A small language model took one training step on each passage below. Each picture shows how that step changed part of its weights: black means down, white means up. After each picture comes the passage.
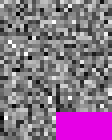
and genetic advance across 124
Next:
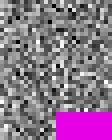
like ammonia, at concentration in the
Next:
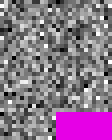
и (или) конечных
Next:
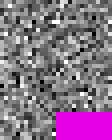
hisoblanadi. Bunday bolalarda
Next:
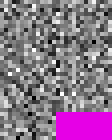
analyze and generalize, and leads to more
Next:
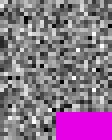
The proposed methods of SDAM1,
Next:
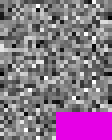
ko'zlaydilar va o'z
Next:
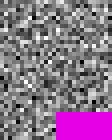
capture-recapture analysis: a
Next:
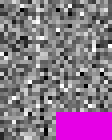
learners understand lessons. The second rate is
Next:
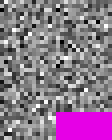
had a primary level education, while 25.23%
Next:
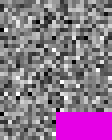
rape, and, naturally,
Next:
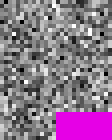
selecting an institution is the institution's
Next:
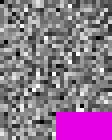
баластних вод Висновки.
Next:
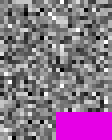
nos Estados Unidos provocaram
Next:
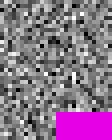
generation, and adaptation to other
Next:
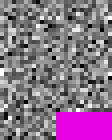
project “Factory of ideas and innovation”,
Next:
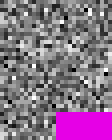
with the theoretical and simulation results except for
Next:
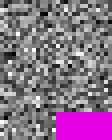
achieves true perfection. Spiritual
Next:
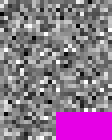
is done by Single Valued
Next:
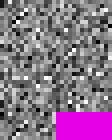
сучасними методами
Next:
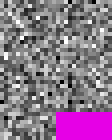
entre universidad y profesión. Todo ello,
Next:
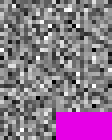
на стыке ономастики со
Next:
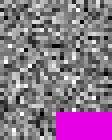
tend to be associated with higher returns on
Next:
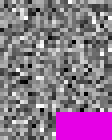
va toq metodlarini qo'lladik.
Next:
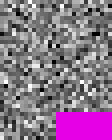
Education" Scientific Journal. -Uzbekistan:
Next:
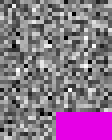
los grupos marginales, la
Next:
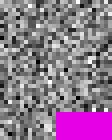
in Appendix I has shown that the expected number
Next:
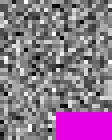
measures for their environment, but the variation was not
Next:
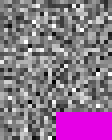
cell wall material. *J Dent Res.*
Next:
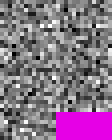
berupa kesengajaan atau
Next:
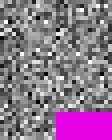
4) сиёсий ва ташкилий
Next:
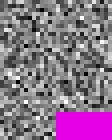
estudantes; verifica a evolução do
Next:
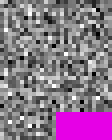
a Spontaneous Pregnancy.
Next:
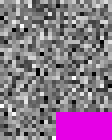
bizni o‘rab olgan moddiy
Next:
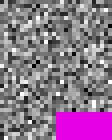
П. и др // Физика и
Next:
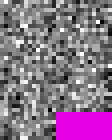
дослідження вивченню
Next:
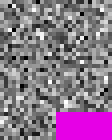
може серйозно вплинути
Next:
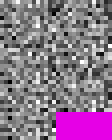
in T.S. and S.N.F.
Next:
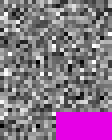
de Sociologia no atual cenário
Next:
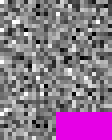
антител к ТПО и ТГ,
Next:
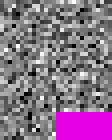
visits. Hosting tourism activities and major
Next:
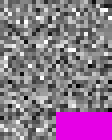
– в 6,4 раза. Таким
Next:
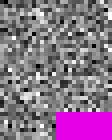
pentru documente și date.
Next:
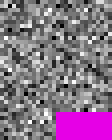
буква характеризует
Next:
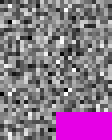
eventually displace the use of human
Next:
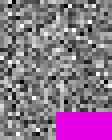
para tener una mejor calidad de vida
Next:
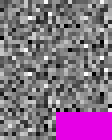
qimmatli qog'ozlar chiqarish
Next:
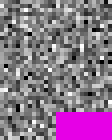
belgilaydi. Mintaqani
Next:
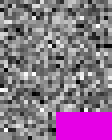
tougher time in keeping up with the
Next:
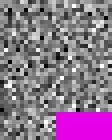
study group report and renamed type 1 and type
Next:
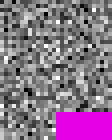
halokatli oqibatlariga olib
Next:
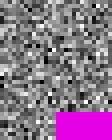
H1: Brand evidence positively impacts
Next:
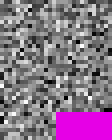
complexes given in Table 1. TABLE
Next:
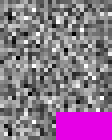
deep ecosystem structure and functioning. This study describes
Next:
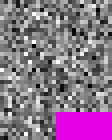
treatment which is carried out for diabetic
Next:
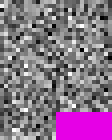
эса бетадин ва уни
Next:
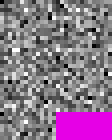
na ishod MT. Cilj rada:
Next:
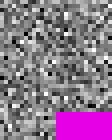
was proposed. In the substitution process, the
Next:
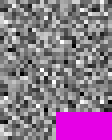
to economic development at the regional level.
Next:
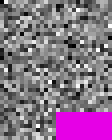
Depalatalizarea lui *j*
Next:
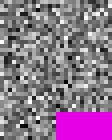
interatividade exposta para o ensino fundamental
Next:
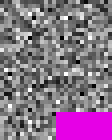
the complexes of Ni(II) acetate
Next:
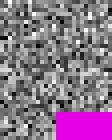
vedações de borracha e as
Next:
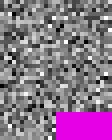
(Bellver, 2024) la primera
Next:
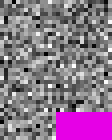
all round viz physical, mental, social
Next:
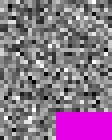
untuk dipelajari,
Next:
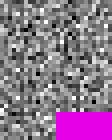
тараққий топтириш
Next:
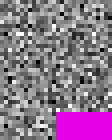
moves of surface in areas affected by deep
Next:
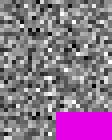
та вівтар та побажав,
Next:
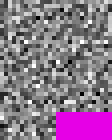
the substation is delivered by WANs
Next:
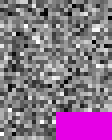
docentes en el diseño de métodos de
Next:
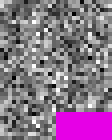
conferenze del parco nazionale della
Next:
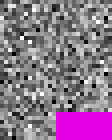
the simulation tool. In case 1, six
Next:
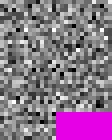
which should produce small thrust forces, from
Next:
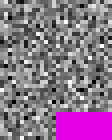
however, prioritize technology development while a wide
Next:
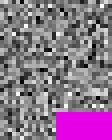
currently a widely discussed topic.
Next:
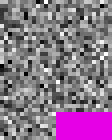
Konsequenzen für die Methodik und
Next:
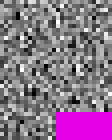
davlatga bilim orqasidan
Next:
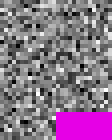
certains, elle se limite à leur
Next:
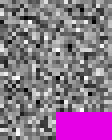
value, serve as a reference point for the
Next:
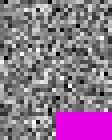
and warming effects of NO_x. The
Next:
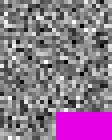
- Denzin, Norman K. *The
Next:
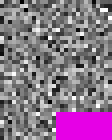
– пишет А.Ф.Кони
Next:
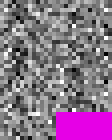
і невизначеності»,
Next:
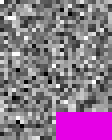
the necessary PPE such as special
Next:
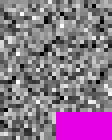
Komisaris Independen,
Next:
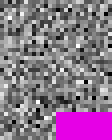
and Industry may adapt information from the other
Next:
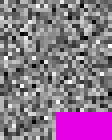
YES, what software is used?
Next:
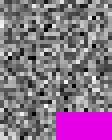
aos sítios de isolamento (Figura
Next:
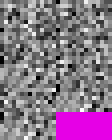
النيابة العامة
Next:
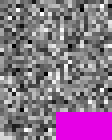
es de pecadores Abogada y Medianera
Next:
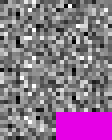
бугунги кундаги энг
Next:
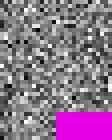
junior secondary (Basic
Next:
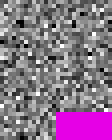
Silva; Souza Maciel,
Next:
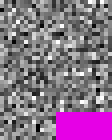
the next tables there is depiction of
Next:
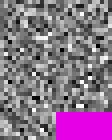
of perchloric acid was added into
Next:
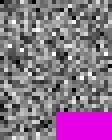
atoms is ensured with the further formation
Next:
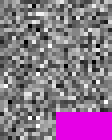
equipes de citizen developers. 6
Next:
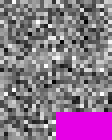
Resende Fernandes da. **O
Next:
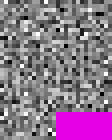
interest and not subject to fiduciary or other
